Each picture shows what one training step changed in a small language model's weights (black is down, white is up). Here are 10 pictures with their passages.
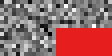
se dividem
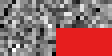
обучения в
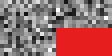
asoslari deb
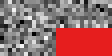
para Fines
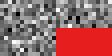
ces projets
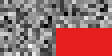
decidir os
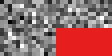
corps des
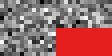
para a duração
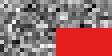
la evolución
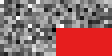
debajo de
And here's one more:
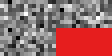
die Form des
